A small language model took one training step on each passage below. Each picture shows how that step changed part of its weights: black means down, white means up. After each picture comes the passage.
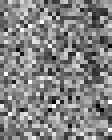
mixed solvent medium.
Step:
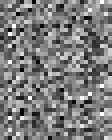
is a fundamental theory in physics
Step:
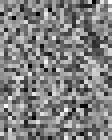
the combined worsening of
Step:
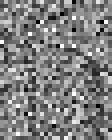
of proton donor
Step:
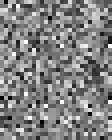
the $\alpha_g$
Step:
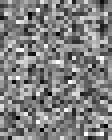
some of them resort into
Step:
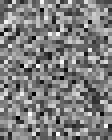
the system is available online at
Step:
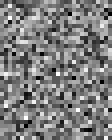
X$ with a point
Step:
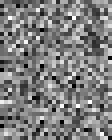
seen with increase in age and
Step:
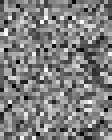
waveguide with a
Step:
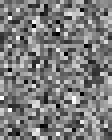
it was not our goal to
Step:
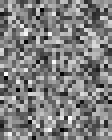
stars, a factor of a
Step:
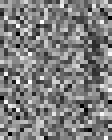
fast Fourier transform method by the
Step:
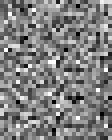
which are very preventable
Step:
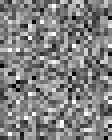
transition field may decrease with decreasing
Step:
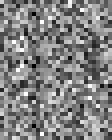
The online platforms of social
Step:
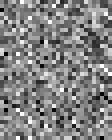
close form polynomials. Thus,
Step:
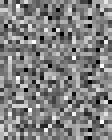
at all $\varepsilon$. The
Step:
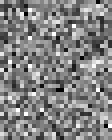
are finite. \item The
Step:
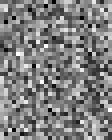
your PRIMARY
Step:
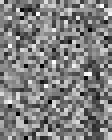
$A$ by interaction with
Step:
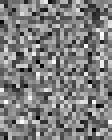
1/f noise},
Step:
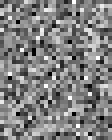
to $x$ but also
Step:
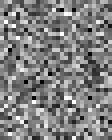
$g$, in symbols
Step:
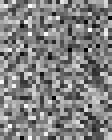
the theoretical performance limit in the
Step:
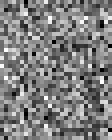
store current values of
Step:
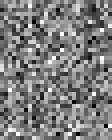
metric, which naturally appears in
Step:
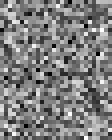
the two dimensional Ising
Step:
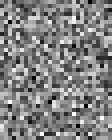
of $K$ with linear
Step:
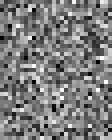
includes feedback and discussions from the
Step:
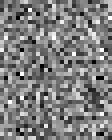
a wheelchair and
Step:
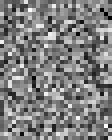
of invariants which separates
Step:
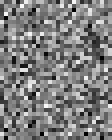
solutions, nor so many that
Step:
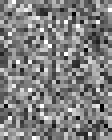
analytic distribution in 3-dimensional
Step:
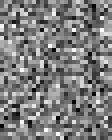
E.g. it has
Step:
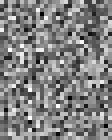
but only paths that raise
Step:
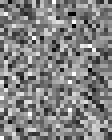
the extended Turing model.
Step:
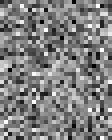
fixed in OS 1st
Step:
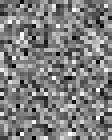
there are studies relating to
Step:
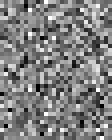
information added. Areas
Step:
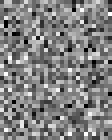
all~} u\in
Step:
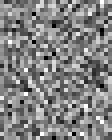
creative development, and the importance
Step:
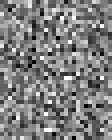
Wannier correlated
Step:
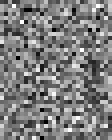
$S$. As a supporting
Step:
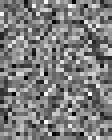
of EIT window is
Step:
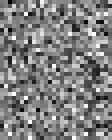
Programme for international student
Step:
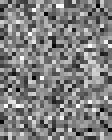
free subgroup of finite index in
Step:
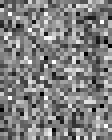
invariant and pseudo-invariant
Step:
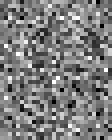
mass is finally lost depends
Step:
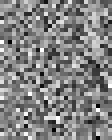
the subject matter. The original
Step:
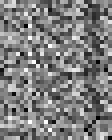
exact methods. We propose a
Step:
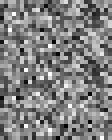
effects of different methods of
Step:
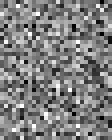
first $n$ integers in
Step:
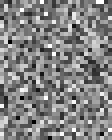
the water immersion the
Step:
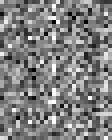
or management of organizations would enhance
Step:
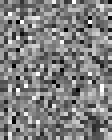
that $\LL \in
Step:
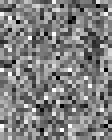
may lose some key
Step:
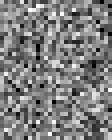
as well. This presents a
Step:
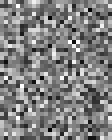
length $3$ of the
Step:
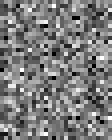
several species have been proposed,
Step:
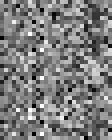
closed model category structure with
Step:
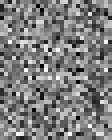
problem was completely solved in
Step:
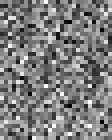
this is only guaranteed
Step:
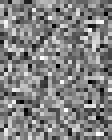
gaps filled;
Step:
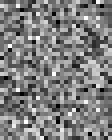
with the SCI
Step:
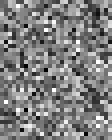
components $G_{R}$
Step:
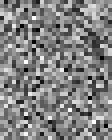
in a network. The
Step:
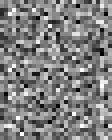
be solved, because of an
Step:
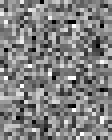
H. S. Gour
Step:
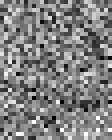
the direction of angular momentum in
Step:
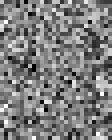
of the conflict through
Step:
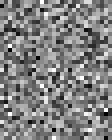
with a photon, on a
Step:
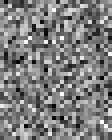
m}$ and possibly
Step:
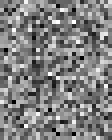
Simulation Package
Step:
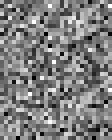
contact and $m^*$ is
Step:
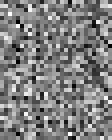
using purposeful sampling technique.
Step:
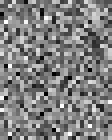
the threshold falls below
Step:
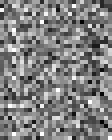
Upon substituting the
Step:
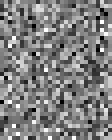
existance of the dark
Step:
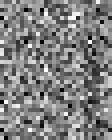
optimization problem of searching a
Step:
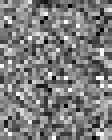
e-mail address:
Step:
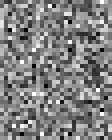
an abbreviation
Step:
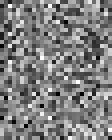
is for a single matrix,
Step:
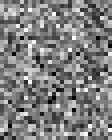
algorithms. The usual ML
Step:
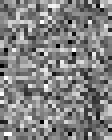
Topological construction of
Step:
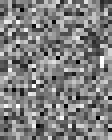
that are larger than the observed
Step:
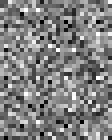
Prato 20 Light
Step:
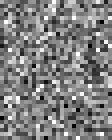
non-equilibrium can be
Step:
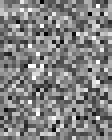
researchers. Many efforts are
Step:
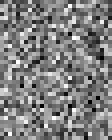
a mixing chamber
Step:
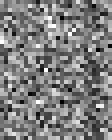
temperature. Export gas which
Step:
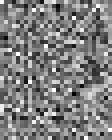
rational. This implies that
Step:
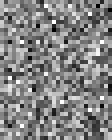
iron oxide
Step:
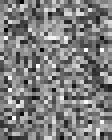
as in Gallagher and
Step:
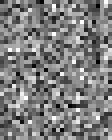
pockets are trapped
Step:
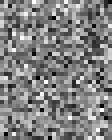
Prospective Double
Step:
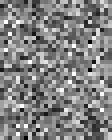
involved in manual testing
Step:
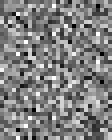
obtained values and the results received
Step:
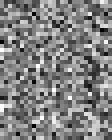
to use and understand by
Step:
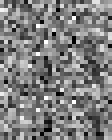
0.2 ml and
